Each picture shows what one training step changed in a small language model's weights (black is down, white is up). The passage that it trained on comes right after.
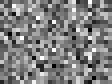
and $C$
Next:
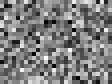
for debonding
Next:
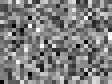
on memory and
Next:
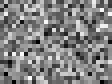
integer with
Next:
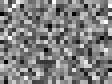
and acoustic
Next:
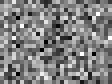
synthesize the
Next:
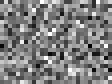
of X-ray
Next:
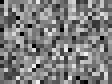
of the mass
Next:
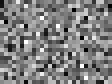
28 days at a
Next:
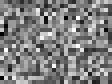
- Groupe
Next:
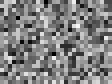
place in the
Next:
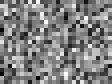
monitor the phase
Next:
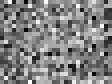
may operate
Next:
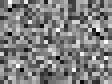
least squares
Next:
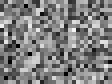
purpose of the
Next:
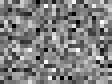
ҳам оби
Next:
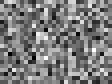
dilleri için
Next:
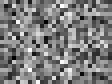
full potential of
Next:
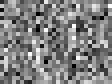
the innovations for
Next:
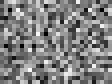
a set of
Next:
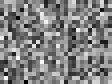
into thematic
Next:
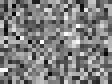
all pulsars
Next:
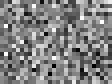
for which effective masses
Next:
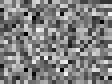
signal region. The
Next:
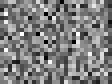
be encouraged
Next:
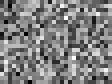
stage of the
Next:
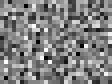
code. The effect
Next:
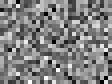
challenges related to lack
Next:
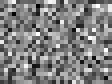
reported by Comings
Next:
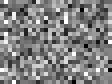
social sciences,
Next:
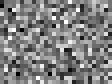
places that have
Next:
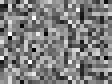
how school leaders
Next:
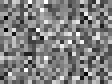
such as module
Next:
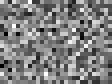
strict. En
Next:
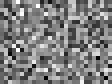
where $\Gamma
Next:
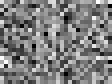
a structured
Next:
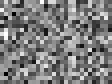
toward the upper
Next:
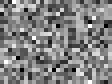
air permeability and
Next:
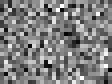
all media (print
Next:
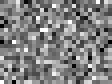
and Utilities
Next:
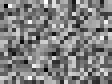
source in cell
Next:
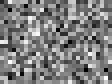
presence of a
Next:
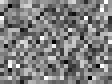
answers to
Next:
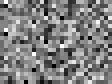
legacy from the
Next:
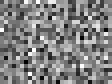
was observed during the
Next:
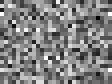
following form:
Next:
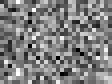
on opposite
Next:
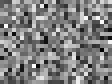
in which case solutions
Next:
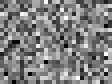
as caring
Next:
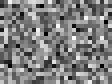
the abundances of
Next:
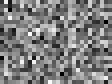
of rise time rather
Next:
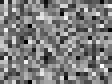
configuration, the top
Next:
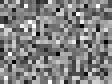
them were stated
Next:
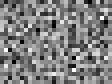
в такому
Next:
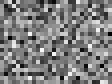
a prática da
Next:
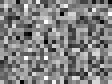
mean the effect of
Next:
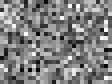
Differences in
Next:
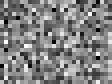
East. The
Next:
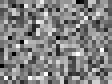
imlo ham
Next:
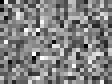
site was quite
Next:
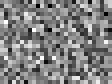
with it; they
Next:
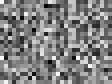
is followed by a
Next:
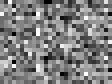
us use the relation
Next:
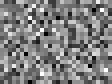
with the current observed
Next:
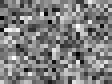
parent algebra
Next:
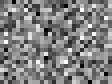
describe. The
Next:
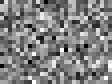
and the absence
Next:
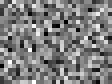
a secondary data analysis
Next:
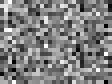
al. study the
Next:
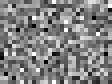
considerably increasing their
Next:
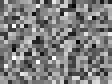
coupling of waves with
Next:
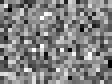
\cdot z :
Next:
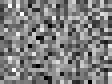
and method has been
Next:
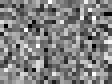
Firstly, there
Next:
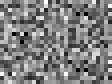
different environment when he
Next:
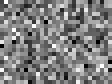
social networks, social
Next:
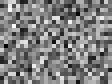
green technologies to
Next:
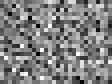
multipole algorithms
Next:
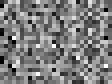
to conclude that
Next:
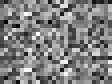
thermal decay of
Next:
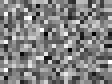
action. The influence
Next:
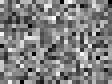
are Poisson
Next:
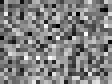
was generated (see
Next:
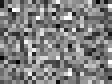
— say that
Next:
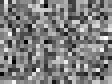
this study,
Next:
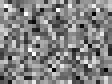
with \teff
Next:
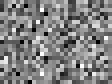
importance is the
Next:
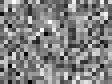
with the volume fraction
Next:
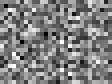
over your map
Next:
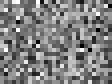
v constant particle,
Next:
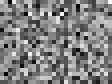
to naturally
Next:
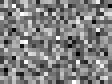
de origem do
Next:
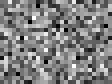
the discrete evaluation
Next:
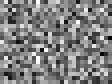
a dark image
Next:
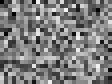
membranes that
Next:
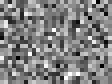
work as a professional
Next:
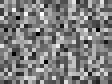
are discussed in the
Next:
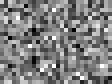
– этот
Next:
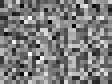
has patent
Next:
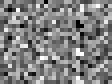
or multijet
